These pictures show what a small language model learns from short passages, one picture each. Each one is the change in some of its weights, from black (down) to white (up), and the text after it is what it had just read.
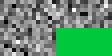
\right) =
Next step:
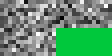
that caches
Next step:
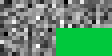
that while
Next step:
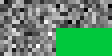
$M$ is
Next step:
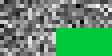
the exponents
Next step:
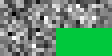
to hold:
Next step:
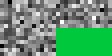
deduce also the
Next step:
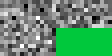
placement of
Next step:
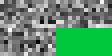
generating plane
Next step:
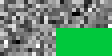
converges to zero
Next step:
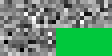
section a classical
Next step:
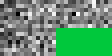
the answer
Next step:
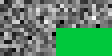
$Z$ of
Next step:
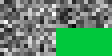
the step
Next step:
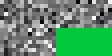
are transverse,
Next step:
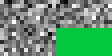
that the conditions
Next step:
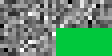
together with
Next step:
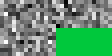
need to recall
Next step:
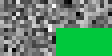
holomorphic functions
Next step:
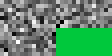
is domain of operator
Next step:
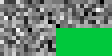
most important
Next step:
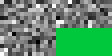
that he was
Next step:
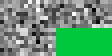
boundary slope
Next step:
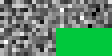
we apply Theorem
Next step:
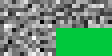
cannot be
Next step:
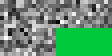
consider a setting
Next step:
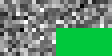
(with the
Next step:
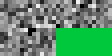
number of edges
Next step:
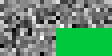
system in our
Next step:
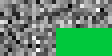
-let us denote
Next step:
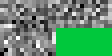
The formation of
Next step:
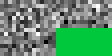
grid can
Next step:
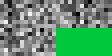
through the contract
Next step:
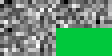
the assumption that
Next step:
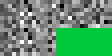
integers with
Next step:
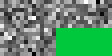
HOC method
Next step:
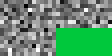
de bonne
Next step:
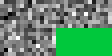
invariants of
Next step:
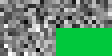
space of a
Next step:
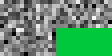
of finitely
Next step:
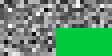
and a direct
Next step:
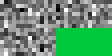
this boundary is
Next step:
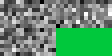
one of the most
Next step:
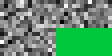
roots and
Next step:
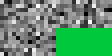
that by defining
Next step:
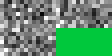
The same high
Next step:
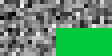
approach as in
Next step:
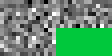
{\it rational
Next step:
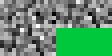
matrix function in
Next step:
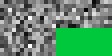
a$ is
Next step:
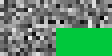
quantum field
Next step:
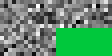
hand side of
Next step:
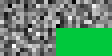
2, which implies
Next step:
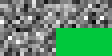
\text{ and
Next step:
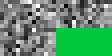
\dots ,
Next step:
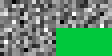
{\bf Lemma
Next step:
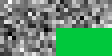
a chart
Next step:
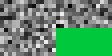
paired when
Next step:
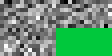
that there is a
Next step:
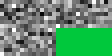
This concludes
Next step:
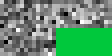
of values:
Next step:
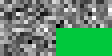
In terms of
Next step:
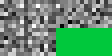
are given.
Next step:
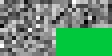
of discrete
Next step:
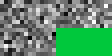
$G$ be
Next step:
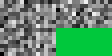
of the path is
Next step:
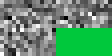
x)) \cdot
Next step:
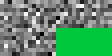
section we fix
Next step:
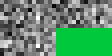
$p$ and
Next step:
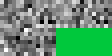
solutions do not exist
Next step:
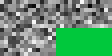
whose order
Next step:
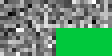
on a compact
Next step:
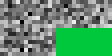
a deformation
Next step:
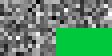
G$ of
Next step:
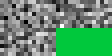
is \weak
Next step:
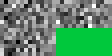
at 10 true
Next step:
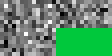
\& Wang
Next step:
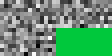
three random examples
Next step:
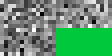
By a standard
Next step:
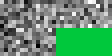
of a smooth
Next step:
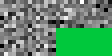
between the relative
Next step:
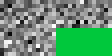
a point $p
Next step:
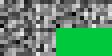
of the second
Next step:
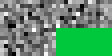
\noindent The solution
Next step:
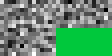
such as Theorem
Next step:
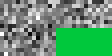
such that for every
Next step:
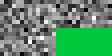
$u$ is
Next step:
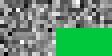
stands for the
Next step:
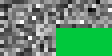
latter one
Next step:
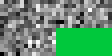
of the linear map
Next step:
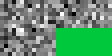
identical to
